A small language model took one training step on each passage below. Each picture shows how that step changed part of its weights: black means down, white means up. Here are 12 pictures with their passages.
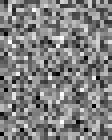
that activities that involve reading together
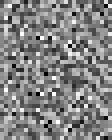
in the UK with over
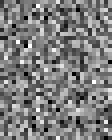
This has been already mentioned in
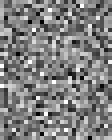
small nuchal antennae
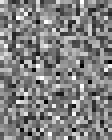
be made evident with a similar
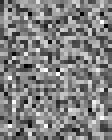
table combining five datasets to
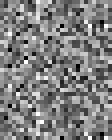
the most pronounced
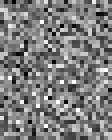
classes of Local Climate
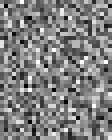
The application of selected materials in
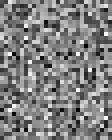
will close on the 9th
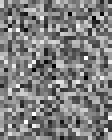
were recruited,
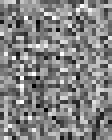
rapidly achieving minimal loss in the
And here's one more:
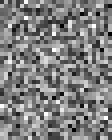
to the 100d dimensionality
